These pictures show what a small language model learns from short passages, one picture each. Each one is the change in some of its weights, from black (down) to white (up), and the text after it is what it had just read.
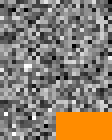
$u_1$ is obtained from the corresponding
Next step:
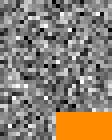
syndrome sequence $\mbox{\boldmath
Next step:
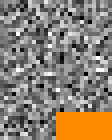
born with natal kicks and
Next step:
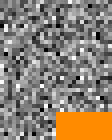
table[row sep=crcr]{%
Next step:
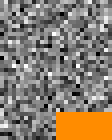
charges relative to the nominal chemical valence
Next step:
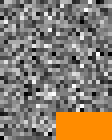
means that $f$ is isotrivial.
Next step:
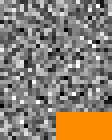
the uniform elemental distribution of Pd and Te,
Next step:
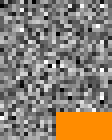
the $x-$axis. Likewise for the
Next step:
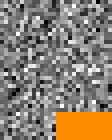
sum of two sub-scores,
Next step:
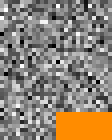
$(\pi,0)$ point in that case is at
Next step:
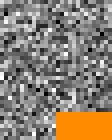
boundary $\partial \Omega$. $\varepsilon\ll
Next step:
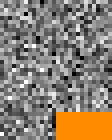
set in the mid or highest position, were also
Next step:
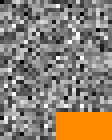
$D-$parallel spinors, i.e.
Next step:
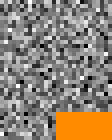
in Figure 1, which shows that the entire system can
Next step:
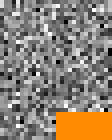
The transformation between the two bases is given by a
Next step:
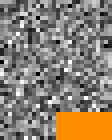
every target vertex $t$ and $1 \le
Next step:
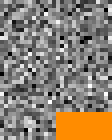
Hamiltonian of an arbitrary relativistic quantum field theory in
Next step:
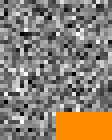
we cannot use it to derive the corresponding result for a
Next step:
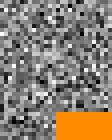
with MBPT has led to an accurate description
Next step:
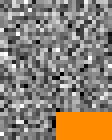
along the boundary of $K$ and eventually at
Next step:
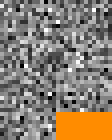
large near discontinuities. The damping coefficients should
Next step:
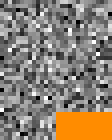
sharp bounds for supersingular quartics when
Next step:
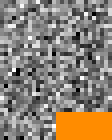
the hyperbolicity of $K(p,q)$
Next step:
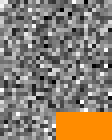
all NIRSpec observing modes. Conversely,
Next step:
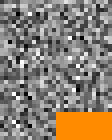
invariant holds initially, and if the next operation on
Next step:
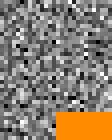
the resonant magnetic fields due to tunneling when levels
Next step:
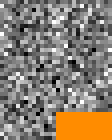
of the \unicar\ vehicle rely on electric
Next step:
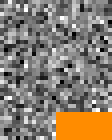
\end{cases}$$ while when $\beta =
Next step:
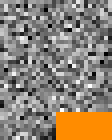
and it is known that it can produce strong features on
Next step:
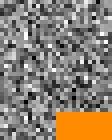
$p_2$, with a high value of the
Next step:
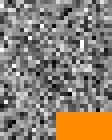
square induces the same relation in $\Gamma$, and that
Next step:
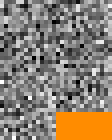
resolvent convergence (see \cite[Theorem
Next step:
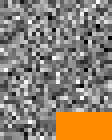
$10^{-4}$, and used a dropout rate
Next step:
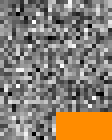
in Section \ref{sect_powerlaw},
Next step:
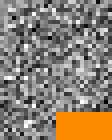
the range of pressures of interest, to insert
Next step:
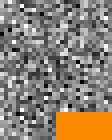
Rotating Magnetized Star}",
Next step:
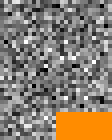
of Tokyo, Kashiwa,
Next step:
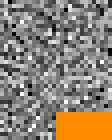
been detected as \gray sources in the GeV energy
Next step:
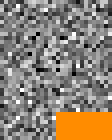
the Einstein equivalence principle which is implemented in all such
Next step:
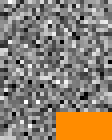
break-up channels (an ensemble of partitions
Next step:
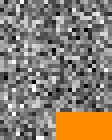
\in C^1(R \times
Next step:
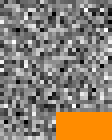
used.*" This is not a defect, as
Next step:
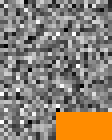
it is to be noted that the possibility of change in
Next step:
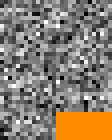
each $j\gg 0$ there exist
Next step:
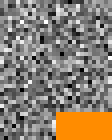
\cite{CaiCao}. Even
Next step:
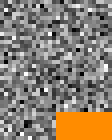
Roger, developing the theory of
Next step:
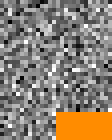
build a low-rank approximation that can capture
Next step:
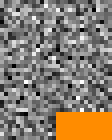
some domain problem. The network model describes the operations we
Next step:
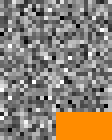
running average of the bias for the family in Figures
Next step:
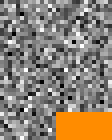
elliptic fibration $\pi : X \to B$
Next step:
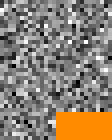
vertices $u$ and $v$ if and if
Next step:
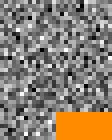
in Table 2, along with their confidence ranges.
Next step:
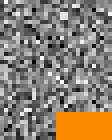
passive motion detection system, in: PerCom,
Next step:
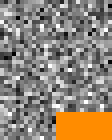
parallel (homogeneous), \begin{align*}
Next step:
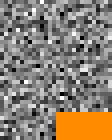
use of data products from the 2 Micron
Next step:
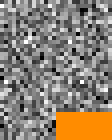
of the point clouds rotating around a
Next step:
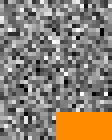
and d) the intrinsic interaction. Note that here we
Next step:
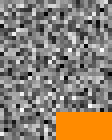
defining Fourier Series and Transform by using the
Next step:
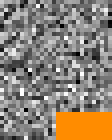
Third, our analysis did not separate individual student
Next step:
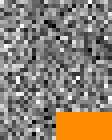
may cause partial recombination or even new defect
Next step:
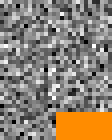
lies in the relative importance of the outer and inner
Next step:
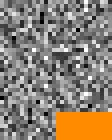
in a large variety of problems in physics and
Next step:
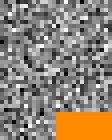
University Avenue, Suite 706,
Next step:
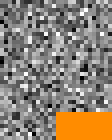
of magnetic order survived to the thermodynamic limit,
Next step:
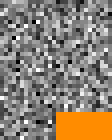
service-oriented architectures. This has not
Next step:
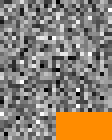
the origin. Let $k\ge 0$ be
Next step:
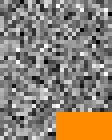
the potential for people to rely too much on
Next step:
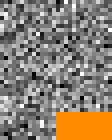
$f(\sigma)$, \begin{align}
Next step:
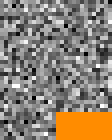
different than SAT solvers the SO model
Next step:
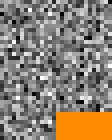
using an example of spatially varying triclinic
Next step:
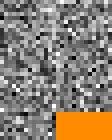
cross contributions due to the mixing of the hydrodynamic
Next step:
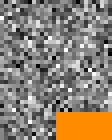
the energy dependent conductance $g(E)$.
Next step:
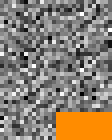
one of the endpoints of $e$ is
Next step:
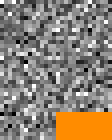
$10^{11}$ solar masses travelling 1
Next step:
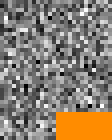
of $Ax_A$. This discussion and the
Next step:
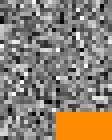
misaligned circumstellar disks, and to
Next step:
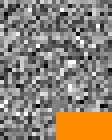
will motivate further research in this very interesting
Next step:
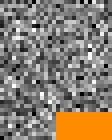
level. \section*{Acknowledgements} We thank
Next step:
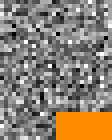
nearest neighbor level. Doing so, we can
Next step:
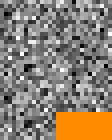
are determined by the range of orientations of the
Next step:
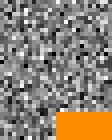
than the uncertainty in the observations, for convenience, we
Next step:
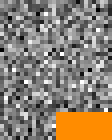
the spectral representation to the noninteracting two-mode
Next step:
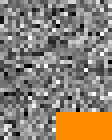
clusters (eg. Randich et al.
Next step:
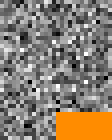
the hottest hours of the year when
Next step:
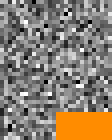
the remaining cool star spectrum was fitted to a
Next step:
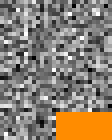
\langle r,s \rangle,$ and
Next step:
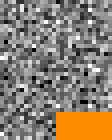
Science, Research and Innovation Fund via the
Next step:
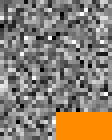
integrating over the individual images. Repeating the
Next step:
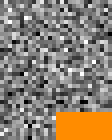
V. S. Shiv Chaitanya
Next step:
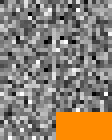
solvable in Euclidean spaces. Reliable computations
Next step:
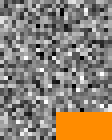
approximated to be $ j_0 =
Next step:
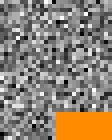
at $J/t=0$, while the
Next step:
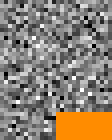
an application of Slutsky's lemma finalizes
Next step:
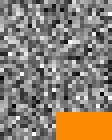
Rayleigh analysed theoretically the phenomenon
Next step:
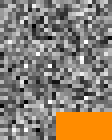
number elliptic curves with rank at least three.
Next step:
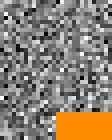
reflected from the bottom of the structure(similar
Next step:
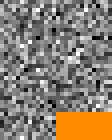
a glossary of relevant terminology.
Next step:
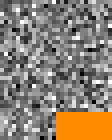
e^{\lambda(s)}(\tanh \rho
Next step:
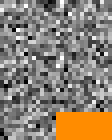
muscle contraction in our simulation is described as a
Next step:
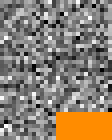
Bayesian evidence $\ln Z_i$, via
